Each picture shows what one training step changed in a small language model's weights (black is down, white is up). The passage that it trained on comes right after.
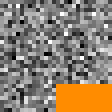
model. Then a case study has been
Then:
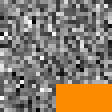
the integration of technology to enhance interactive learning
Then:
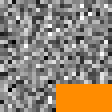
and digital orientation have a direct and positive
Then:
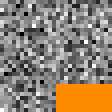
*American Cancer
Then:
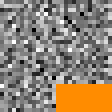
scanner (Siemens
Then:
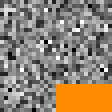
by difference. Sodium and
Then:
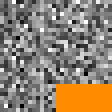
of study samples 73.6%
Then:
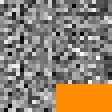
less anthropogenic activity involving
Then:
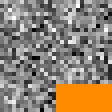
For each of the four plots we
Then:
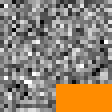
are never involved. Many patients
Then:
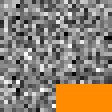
amplifying impacts of the
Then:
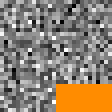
of having some degree of mental health
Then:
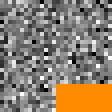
others. Papua Province
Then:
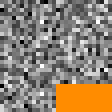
of pedestrian tracking.
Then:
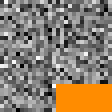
modifications, which will ultimately
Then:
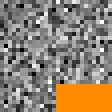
stricter laws for fake
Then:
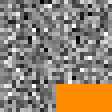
without a corresponding redistribution of power
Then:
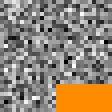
of a homologous series of
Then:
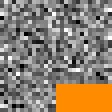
sector demands while balancing the financial and
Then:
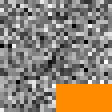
yield is more or less higher. Similar
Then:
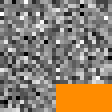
auditory language tools in real-time
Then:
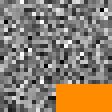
The latter system reduces the effort
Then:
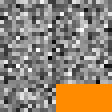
data analysis and preparation of the
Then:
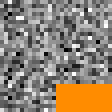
your heart and physical activity, and technical
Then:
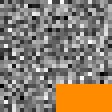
capturing the observed transient
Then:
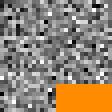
and moderate levels of slow
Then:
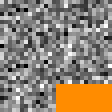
behaviors of the universe and
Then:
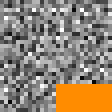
benchmark performance necessarily implies
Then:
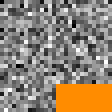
edge devices or embedded systems
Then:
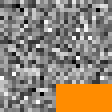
C : **C**onceptualization
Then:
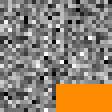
managed and delivered and another
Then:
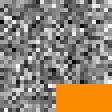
torque ripple for the three
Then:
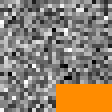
potato (originally
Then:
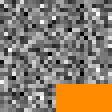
but also emphasis has been made to
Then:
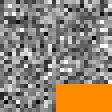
with psychiatric conditions and having a
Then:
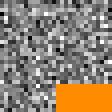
digital media, Estonia,
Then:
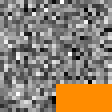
international organizations in the world, which are
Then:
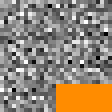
Va : **V**alidation -
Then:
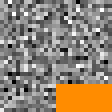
reading but 9% don't like
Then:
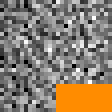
AID, TAID. These
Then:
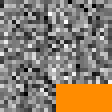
which should be developed and enhanced in an
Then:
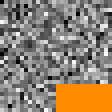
at protecting the rights and
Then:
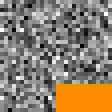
growth. Their results indicate that stable
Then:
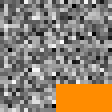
Antibiotic Agents :-
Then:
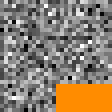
ε is the error term. The variables
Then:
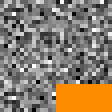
summit, contributed to the
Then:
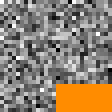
school and in the work place after
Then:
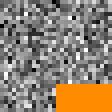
Outcomes of the K-12
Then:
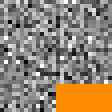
skeletal index of male
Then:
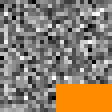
is not well-known, it may
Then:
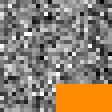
Zohaib Hussain ⁴
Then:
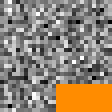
of electromagnetic fields generated
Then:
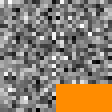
principles, and instructions that come
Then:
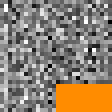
Care, Covid-19,
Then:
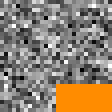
rapid assessment of the impact on ecosystems from
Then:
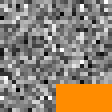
Fig. 1. SEM micrograph
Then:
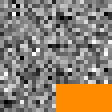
be able to plan more efficiently the
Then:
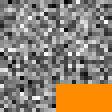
was 19 months (range 9-28
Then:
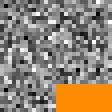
As REST services are a challenging
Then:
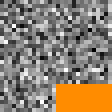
service quality has become increasingly important to many
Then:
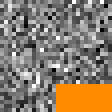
specimens delivered to the
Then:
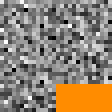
ml of Wagner's
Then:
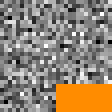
a little code dump.
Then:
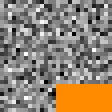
and clinical effects of APRV in
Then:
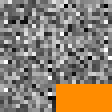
One lecturer from the
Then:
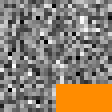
the higher managerial position. The analysis
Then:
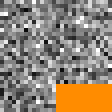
dynamic. As a potential solution, some participants
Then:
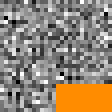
of relationships between people who use similar communication
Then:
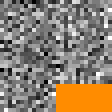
transitions are assigned to $\pi
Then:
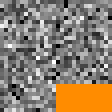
product form styles, the design
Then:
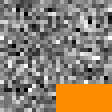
the skills to carry out procedures
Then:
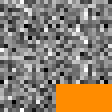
order of nanoseconds to
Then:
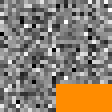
least 40 realisations are used to capture
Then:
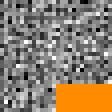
energy band gap is placed outside
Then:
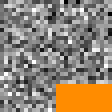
superiors directives than among
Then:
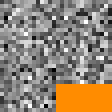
and the geolocation database
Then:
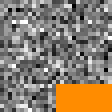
for the reused datasets permit their
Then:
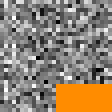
used as a substitute for wheat
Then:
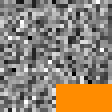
for proposing a radically new approach
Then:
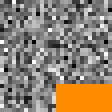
only 57.8% understood
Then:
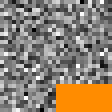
devastating war. One of the
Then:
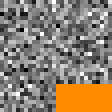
The farmer’s passion for
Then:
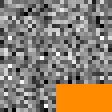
Fig. 6 The proposed DCO structure with
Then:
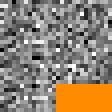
events in English language education are not new for
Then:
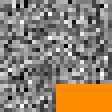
and Hg. The complexes are almost
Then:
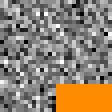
an annular passage around the
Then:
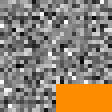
meet regulation and technical specifications but are
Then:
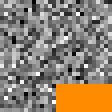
very low toxicity on
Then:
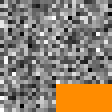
reaction control maybe dominating. In
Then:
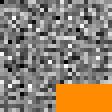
transition mechanisms, and legal protection for
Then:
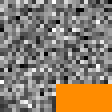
in the urea cycle and is
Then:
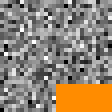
In the case of complete consistency of
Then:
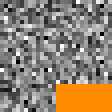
with Fintech firms.
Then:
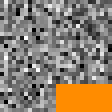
identity to another person in order to
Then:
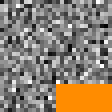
aligned with the learning objectives. The level
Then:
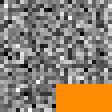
as follows: (1) Context
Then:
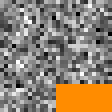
the main author. Table 1:
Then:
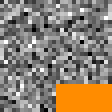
and will not diminish the existing
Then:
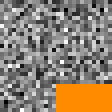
gold-panning activities have been
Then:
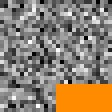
credits Giovanni
